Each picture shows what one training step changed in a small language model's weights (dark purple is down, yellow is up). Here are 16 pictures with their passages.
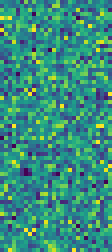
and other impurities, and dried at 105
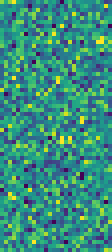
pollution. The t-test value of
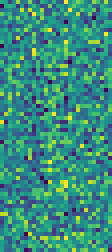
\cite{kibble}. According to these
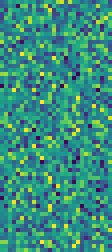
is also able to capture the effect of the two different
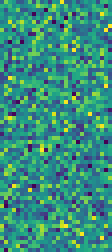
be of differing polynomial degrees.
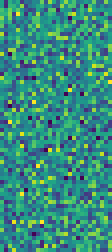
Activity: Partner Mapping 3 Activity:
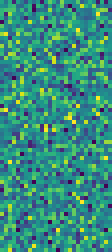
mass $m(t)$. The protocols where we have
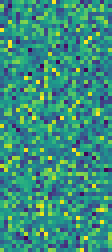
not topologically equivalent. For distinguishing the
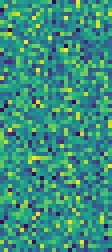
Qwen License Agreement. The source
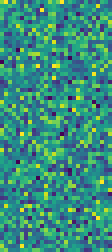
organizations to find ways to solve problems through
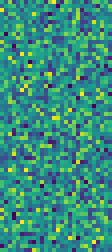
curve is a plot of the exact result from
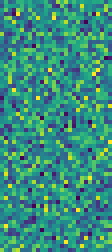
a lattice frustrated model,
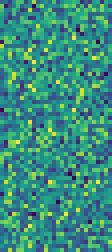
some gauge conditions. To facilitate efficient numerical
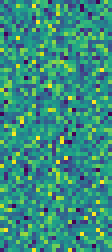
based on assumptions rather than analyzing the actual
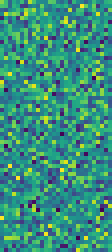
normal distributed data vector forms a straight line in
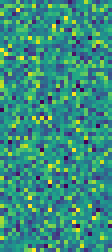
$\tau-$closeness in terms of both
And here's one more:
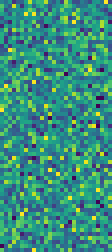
be present in the solar neutrino data.
